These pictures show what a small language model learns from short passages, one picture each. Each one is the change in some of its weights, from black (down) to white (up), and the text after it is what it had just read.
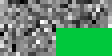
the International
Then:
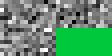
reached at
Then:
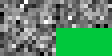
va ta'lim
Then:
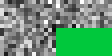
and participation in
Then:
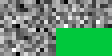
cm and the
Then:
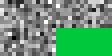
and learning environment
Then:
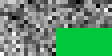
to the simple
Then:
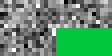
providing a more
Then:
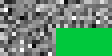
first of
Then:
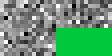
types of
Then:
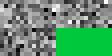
of outward
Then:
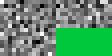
In all of the
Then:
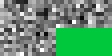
labor market in
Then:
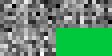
deve partir
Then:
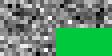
associated with
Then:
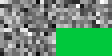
transport to
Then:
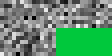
linked to
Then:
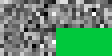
report varied
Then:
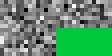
platform for
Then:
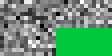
los recursos
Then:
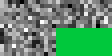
the relationship between
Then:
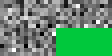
out a more
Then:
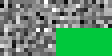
for ABS
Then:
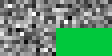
some innovation
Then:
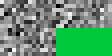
play and has
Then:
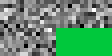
Y is a
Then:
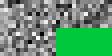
market. The
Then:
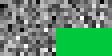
hamda bir
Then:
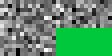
implications of
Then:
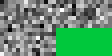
doctorate based
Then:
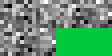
и их
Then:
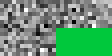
a deep
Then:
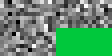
роль в
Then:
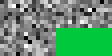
ou lazer
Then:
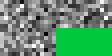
— Rio
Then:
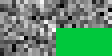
for solute
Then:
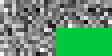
subject to
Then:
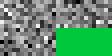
the current
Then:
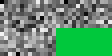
group patients
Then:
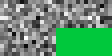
Rio de
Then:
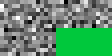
5 min of
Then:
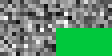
en algunas
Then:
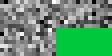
A particularidade
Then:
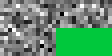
7. Pro
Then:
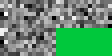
immature to
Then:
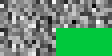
y como se
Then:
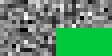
establish the
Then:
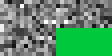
part in the
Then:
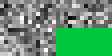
and alpine
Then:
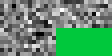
data visualisation
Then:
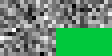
teams from
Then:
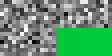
que rige
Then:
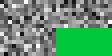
that enables
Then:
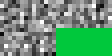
soil organic
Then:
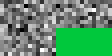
the bride is
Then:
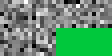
organizaciones y
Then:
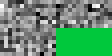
it requires
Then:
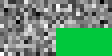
aligning the
